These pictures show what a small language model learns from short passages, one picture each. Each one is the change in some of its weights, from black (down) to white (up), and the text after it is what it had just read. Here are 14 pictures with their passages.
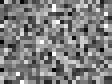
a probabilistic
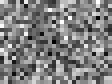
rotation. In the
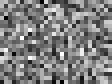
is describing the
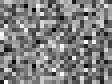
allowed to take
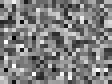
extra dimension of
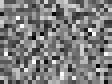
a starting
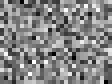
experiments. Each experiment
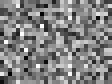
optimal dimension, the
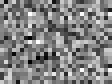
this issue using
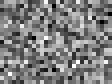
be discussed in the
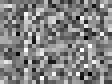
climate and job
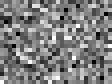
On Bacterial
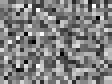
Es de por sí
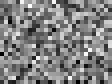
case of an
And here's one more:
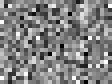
pas si ces
